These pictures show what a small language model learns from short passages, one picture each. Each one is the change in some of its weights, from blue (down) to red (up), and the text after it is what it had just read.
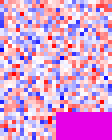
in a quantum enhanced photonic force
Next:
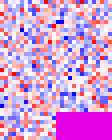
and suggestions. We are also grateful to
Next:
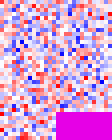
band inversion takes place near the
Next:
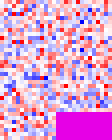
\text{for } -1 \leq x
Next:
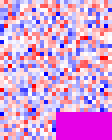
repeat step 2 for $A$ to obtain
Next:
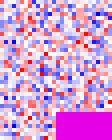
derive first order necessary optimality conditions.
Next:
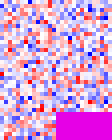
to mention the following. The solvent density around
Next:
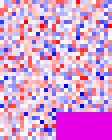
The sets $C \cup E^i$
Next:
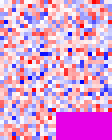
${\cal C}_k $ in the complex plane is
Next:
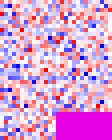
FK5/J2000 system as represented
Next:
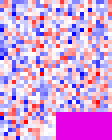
control network with packet losses. \newblock
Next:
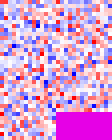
safety and security are distinct
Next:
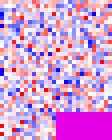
function of field angle are important to clarify
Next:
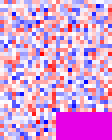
at 11.3GHz in frequency and
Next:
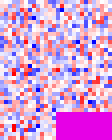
of randomly selected sites are present. The
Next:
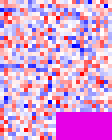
masks has been built, the spectrum is
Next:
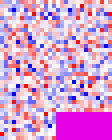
map between Levi-nondegenerate
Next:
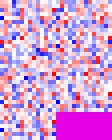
of hardness and softness change. We
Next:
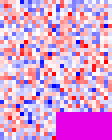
and count the degeneracies of the
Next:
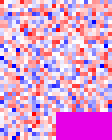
the following way a) $\varphi_{1|\sigma
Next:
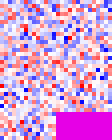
are spherical $t$-designs, we
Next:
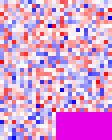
and $T2$ is changed. Note
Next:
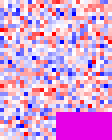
particularly well in a solvent like DIN
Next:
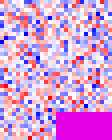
the capabilities of automated code
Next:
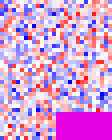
the two cross sections $\sigma (\uparrow
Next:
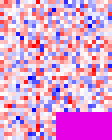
L} \end{eqnarray} corresponds to the
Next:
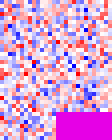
w)$ is finite and non-empty whenever
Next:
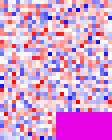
Fig.4(a) is equivalent to that in
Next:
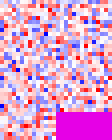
We see that the CUs reap
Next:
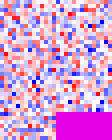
add a generic function of degree $\geq 2$
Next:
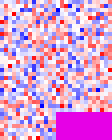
Chern-Simons coefficient.
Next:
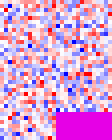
distributions. For a general $L^\infty$ function
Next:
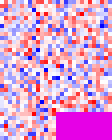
is false: the path $\lambda\in
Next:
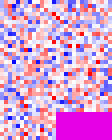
a plane view of one particular case with cubes
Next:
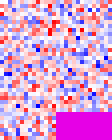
if $\rho = d/\beta$ (which corresponds
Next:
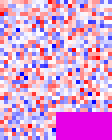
\eqno(19) $$ The equality
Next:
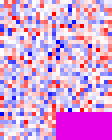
a restriction parameter $\gamma \in (0,
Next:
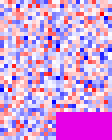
urlcolor=blue ]{hyperref}
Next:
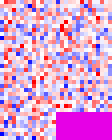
G. Catalan [22] and
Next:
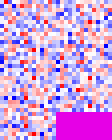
that different data sets from different regions of the
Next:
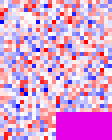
local, this implies \[ L_Y
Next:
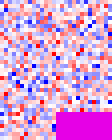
of the state $A$ and the control gain
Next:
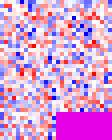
and morphological evolution of cold gas that
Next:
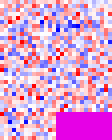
ring $\CC[[h]]$, which satisfies
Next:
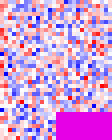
signature encoder for antisymmetric functions
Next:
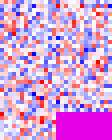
transfers, with compatibility determined by
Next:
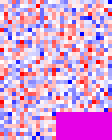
Fourier transform of $u$, given
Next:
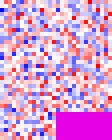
grids. Exploiting the linear
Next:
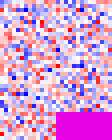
\endalign $$ \endproclaim {\it
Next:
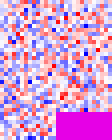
over $1000$ realizations of disorder
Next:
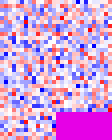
and Klein-Gordon system
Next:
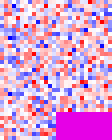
adding an edge to itself to form a new
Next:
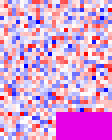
$\Upsilon(1S) \to
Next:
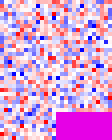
\item \textit{assert} for
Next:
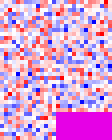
if $z\not\in\N$.
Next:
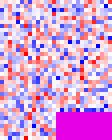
moved the sieve theory from the classic
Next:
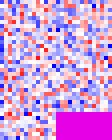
these occultations. \acknowledgements
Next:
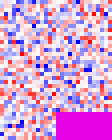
= 0 $$ Some explicit formulas are given for
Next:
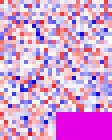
that $\wht \tau_j=\tau$
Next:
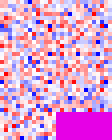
is single valued does not contribute to the
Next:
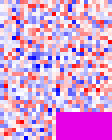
fact that trials that share a participant
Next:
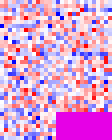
is the time variability of X-ray
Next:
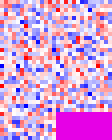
have shown promise in measuring
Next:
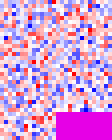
Though the focus of the presented work is on
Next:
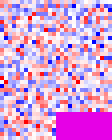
surface of the deployed model.
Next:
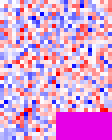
construct a chain \begin{equation}
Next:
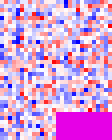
corrected by Galactic extinction based on
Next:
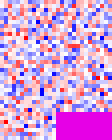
can produce a beam of charged particles
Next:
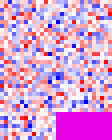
colour is different from $r$, \item the
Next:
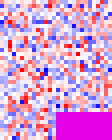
since the polar fields were first observed, the
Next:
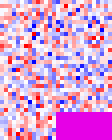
$\mathbf{K}$ is the polaron wave vector
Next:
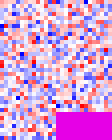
error involved; we will use notation closer
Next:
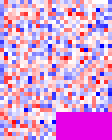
to Ambartsumian (1961)
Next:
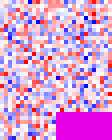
$\theta$ tends to infinity,
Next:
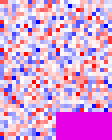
all quantities given the choice of parameters.
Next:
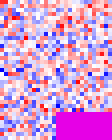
out the presence of a small isotropic
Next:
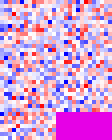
via pairs of subfields}
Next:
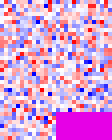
that if we restrict $\xi_2$ to
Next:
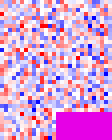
The lesson we learned from the above is that
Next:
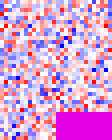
-\mu$ or $\Delta\to-\Delta$.
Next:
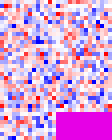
ia\phi _{1}\sin (\omega
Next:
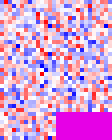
that the usual domination game is also
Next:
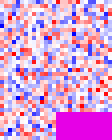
energy in less confined structures with large reduced
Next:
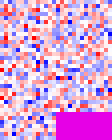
let $\omega$ denote the hyperplane class. We
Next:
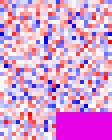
the surface of the star. This fact makes it
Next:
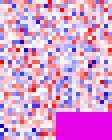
that if $\gamma [0, \infty)$ is
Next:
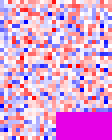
\centering \includegraphics[scale = 0.5]{}
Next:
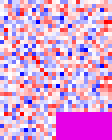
can conclude that $$\forall k \in
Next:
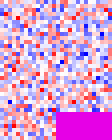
redshift (Doppler and
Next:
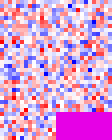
adopt the $\Lambda$-cosmology with
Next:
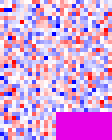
correspond to spatial localization of vibrational
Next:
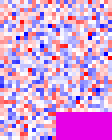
But $G$ is dense and so
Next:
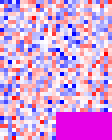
collection of trainable parameters of the
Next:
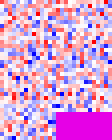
the temporal structure of stimulation,
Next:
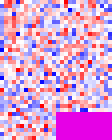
April 2022), we calibrated
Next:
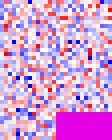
to a great number of cases. This book
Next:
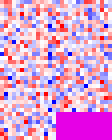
the fifth-pass decay rate of an
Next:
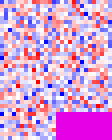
curve of type $(d,m)$. Let
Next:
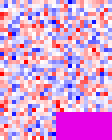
operators \cite{Ho2,Ta}.
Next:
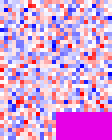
empirical studies on panic experiment are necessary
